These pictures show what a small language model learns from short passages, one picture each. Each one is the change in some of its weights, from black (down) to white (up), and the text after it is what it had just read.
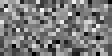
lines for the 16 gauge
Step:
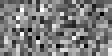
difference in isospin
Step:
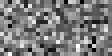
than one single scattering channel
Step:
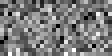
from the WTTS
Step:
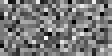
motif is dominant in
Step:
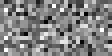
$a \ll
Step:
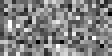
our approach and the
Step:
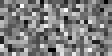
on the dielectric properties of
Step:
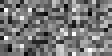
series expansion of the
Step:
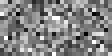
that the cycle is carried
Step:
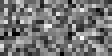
more detailed spectral analysis will
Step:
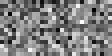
from the lack of the
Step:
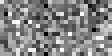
input, each party
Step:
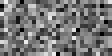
phonon correlation function
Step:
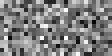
The explicit form of this
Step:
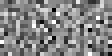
Sec. 4, we
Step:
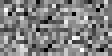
$Q$ ball
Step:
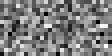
high-dimensional nature of
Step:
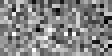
the magnetic field, the
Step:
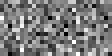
zero-energy states
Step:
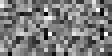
then decays into the
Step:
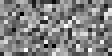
for these three cases.
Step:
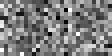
imposes a restrictive
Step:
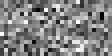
bath. Note that
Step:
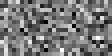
terms of the eigenvalue
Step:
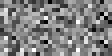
of the associated propagator
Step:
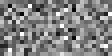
valence and
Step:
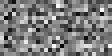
then by how much?
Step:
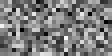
transportation The alternate
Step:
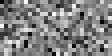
\footnotesize \centering
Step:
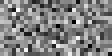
the detailed phase-space
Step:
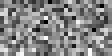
of the stationary state,
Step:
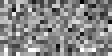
the center of the
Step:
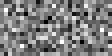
$K \ll
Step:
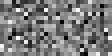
cyclotron current
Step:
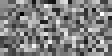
for frustum
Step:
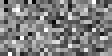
comparison, L1 has
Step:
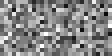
the transparency
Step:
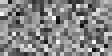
that needs to recover and
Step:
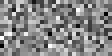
the inset is the total
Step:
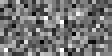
suitable technique for optical coherence
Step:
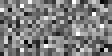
This technique promises to
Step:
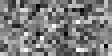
node connected via an edge
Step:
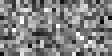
it will automatically try
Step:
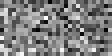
of the advantages of
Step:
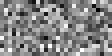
with a {\sc
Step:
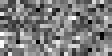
novel frame structure with
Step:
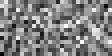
be small. In this
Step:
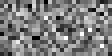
can 'solve'
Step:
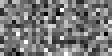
Planck stars and those around
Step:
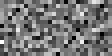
particular interests, as
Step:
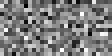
provide enough material for the
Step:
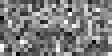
and the phase coherence length
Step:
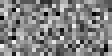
is given by the kinetic
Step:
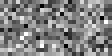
order to clarify
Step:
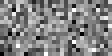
the feature of flexible
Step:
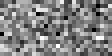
greatly, the relative
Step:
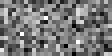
of magnitude on time scales
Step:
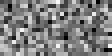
across the whole training
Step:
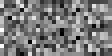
distinguish between the 6
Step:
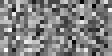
the predicted binding energy of
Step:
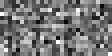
choice of the difference operator
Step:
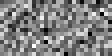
occur only owing to
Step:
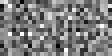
Bubon and
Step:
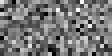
possibility of gluing different
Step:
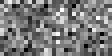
Heisenberg equation
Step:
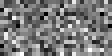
dependence along the symmetry
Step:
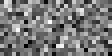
figure presents the densities integrated
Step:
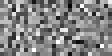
the model no longer describes
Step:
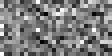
respectively. Resistivity
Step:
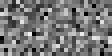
term ($\delta H$)
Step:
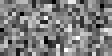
for young binaries
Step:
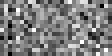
electroweak covariant
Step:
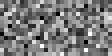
lattices'' by
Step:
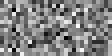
the time-dependence
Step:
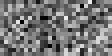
collapsed and we
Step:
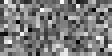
transients in various
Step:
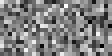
The $\pi$
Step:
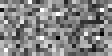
former, see
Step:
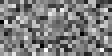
models. Such extensively
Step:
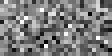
dependent. For general spins
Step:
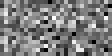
of non-linearity
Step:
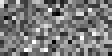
Our dust cloud could provide
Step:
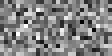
Neglecting the
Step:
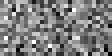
the later has much large
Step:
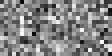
this structure to our understanding
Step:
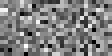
to be able to compute
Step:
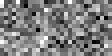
Thus by induction, the
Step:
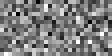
$\alpha$ corresponding to
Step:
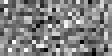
different bank.
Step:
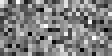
It reproduces the
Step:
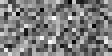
overlap. Recall that
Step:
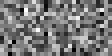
energy barriers are
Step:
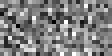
freedom and the meaning of
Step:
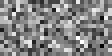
the top. For very
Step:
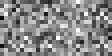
is the practice to
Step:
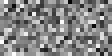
underestimate of the
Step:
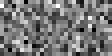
satisfy an entire family of
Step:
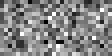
(and also the cross
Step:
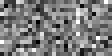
above result, it follows
